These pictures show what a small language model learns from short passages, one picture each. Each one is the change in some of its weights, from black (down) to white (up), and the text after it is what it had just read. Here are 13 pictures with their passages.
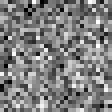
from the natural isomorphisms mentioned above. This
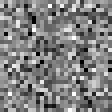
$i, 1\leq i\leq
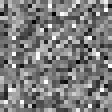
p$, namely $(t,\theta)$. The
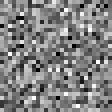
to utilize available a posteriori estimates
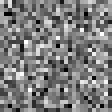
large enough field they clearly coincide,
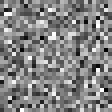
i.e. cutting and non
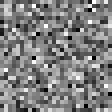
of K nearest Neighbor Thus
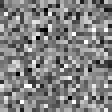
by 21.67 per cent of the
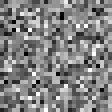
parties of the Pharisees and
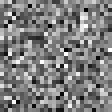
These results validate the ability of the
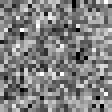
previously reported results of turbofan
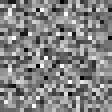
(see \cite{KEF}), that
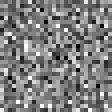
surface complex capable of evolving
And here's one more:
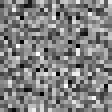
compressive strength, flexural
